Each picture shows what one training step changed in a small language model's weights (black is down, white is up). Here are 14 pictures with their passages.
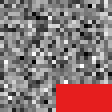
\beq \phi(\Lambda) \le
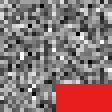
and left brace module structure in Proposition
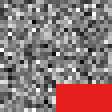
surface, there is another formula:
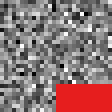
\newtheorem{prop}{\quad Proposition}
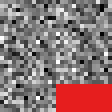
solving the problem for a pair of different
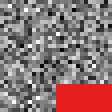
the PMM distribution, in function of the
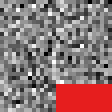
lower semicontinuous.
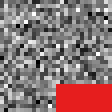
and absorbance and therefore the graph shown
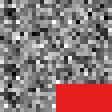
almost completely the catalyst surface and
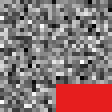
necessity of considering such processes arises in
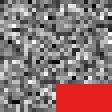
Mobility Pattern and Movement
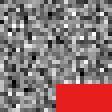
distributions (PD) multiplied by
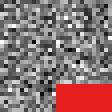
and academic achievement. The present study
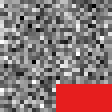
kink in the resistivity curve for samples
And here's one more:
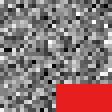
band appears in the neutral system. This
